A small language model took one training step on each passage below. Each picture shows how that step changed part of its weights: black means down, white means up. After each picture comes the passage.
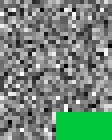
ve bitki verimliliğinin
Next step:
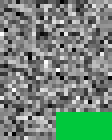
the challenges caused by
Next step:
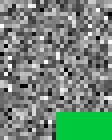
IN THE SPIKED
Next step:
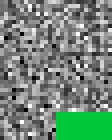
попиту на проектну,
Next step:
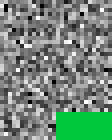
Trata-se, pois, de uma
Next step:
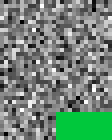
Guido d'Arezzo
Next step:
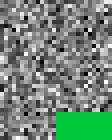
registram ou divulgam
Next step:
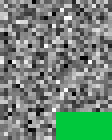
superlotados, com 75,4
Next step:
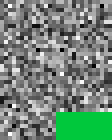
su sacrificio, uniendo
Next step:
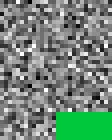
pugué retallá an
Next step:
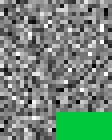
муддатда биринчи
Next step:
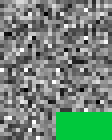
3 5 12 Kontrol (merk
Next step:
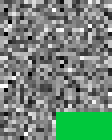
COTONHOTO, L.
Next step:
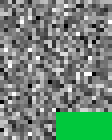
dili içselleştirip
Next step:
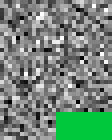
oila a'zolarining jamiyat
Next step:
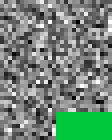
oqibatid Xunbuzarlik
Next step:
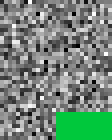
produzam informações importantes para a
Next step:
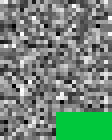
teórico com a realidade dos
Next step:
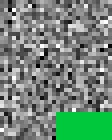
преимущества подхода к
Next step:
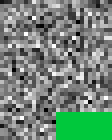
natijasida osongina
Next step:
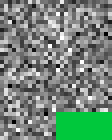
Institute (EFI),
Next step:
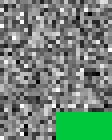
den Hochsauerlandkreis
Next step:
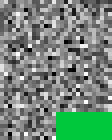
qilish, eslash qobiliyati,
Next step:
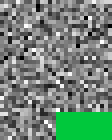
rural: violencia y pobres.
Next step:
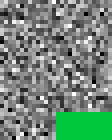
ovaj rad je nastojao
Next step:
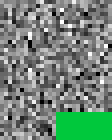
Symbolfiguren für die
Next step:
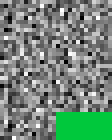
(Hinweis: NGT
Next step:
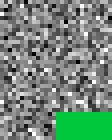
правительства двух стран
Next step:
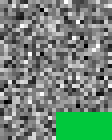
de vista dos direitos humanos
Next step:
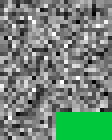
geral STAKEHOLDER
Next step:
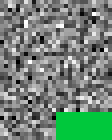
pontuais podem impactar
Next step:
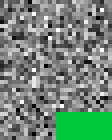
Seminar Bagan alur
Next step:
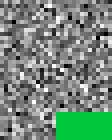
em tornar férteis as
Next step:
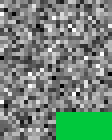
до її індивідуальних
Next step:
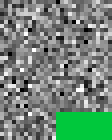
et al. (2023) mencionan
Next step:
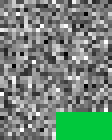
ve hayvan sağlığı
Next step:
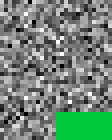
trabajo con Second Life
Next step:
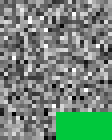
profissionais da Educação e comunidade
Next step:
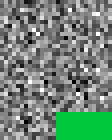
boshqa uslublardan keskin
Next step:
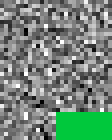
trabalho foi a de revisão
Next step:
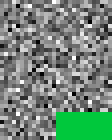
mauvaises pratiques, et
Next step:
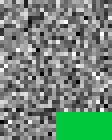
merosni keng targʻib
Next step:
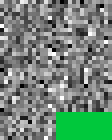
funksional imkoniyatlaridan
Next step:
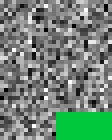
wspólnotowy, bo
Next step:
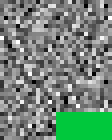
que se nombran, insisten en
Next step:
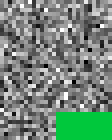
фанлар гуманитар
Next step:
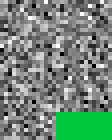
severní zátoka VN
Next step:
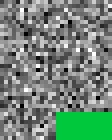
create sustainable development of
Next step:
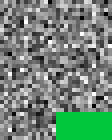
natijalarni oldindan
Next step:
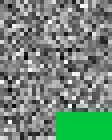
банкам. Показатель
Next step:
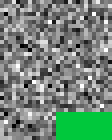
τους). Η
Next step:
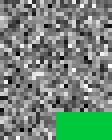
».* A droite de la
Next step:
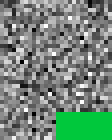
Темурбекка исм
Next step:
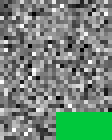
M. (Narasumber):
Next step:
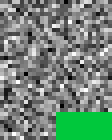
бўйича хизмат
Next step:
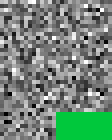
natural. Estas invenciones del
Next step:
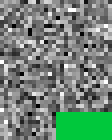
*Belajar Database
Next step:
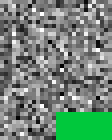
programına uygun olması
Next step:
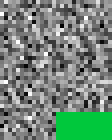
Coletiva. E-mail:
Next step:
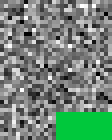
penting (Tiwari dan
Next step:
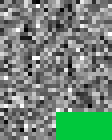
research on the disease,
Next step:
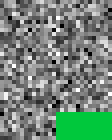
de la importancia crucial de la
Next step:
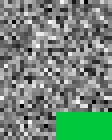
die Erzeugung von Linked
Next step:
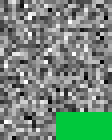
был использован
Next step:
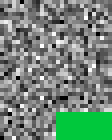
y envasados de alimentos para que
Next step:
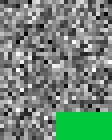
umană și influențele
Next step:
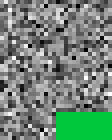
organizm faoliyatiga salbiy
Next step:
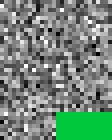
concreto aparente, os panos
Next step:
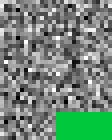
mij na kennisneming van
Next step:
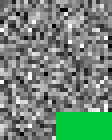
laikotarpio metais
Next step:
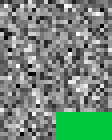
18. Anatolyevna,
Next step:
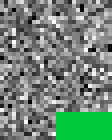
e indireto) gerado pelo
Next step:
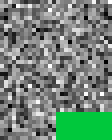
còn nhiều
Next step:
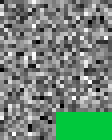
bergennen kem-kem tas
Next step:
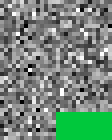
было ³² Krémer,
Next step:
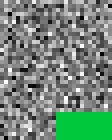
وجاءت الفروق
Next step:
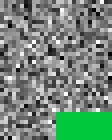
keltiradi. Atoulloh
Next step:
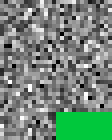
mismas, encuestas a los
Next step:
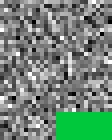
ou communautaires ont une
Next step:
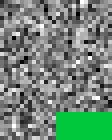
will focus on: active
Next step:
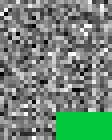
генетики растений
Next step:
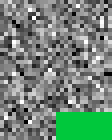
a realização de simulações com
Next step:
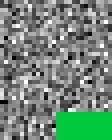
групи та сприяти
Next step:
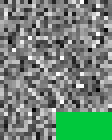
kavramlar ve çizimler
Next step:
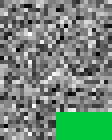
и 2 подгрупп При
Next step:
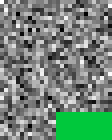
privire la rezolvarea
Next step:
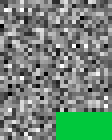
dinâmico e com suporte na
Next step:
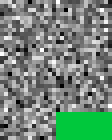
esse sistema mínimo formado
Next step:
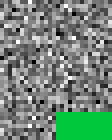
(a type of vessel,
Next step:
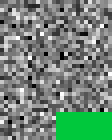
AI в управлінні
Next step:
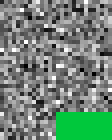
service de chirurgie
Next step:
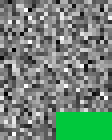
commissie interne markt van het
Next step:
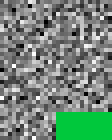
kruasan Gollandcha
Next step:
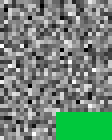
Van belang is in dit
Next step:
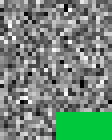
de recurrencia del 10.8%,
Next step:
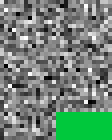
эффективность труда
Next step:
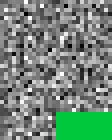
va xulosa bilan bog'lash
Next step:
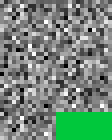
M MB MMB M a_3 B
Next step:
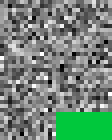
Secara umum pemerintah
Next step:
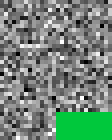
качественно выполнять
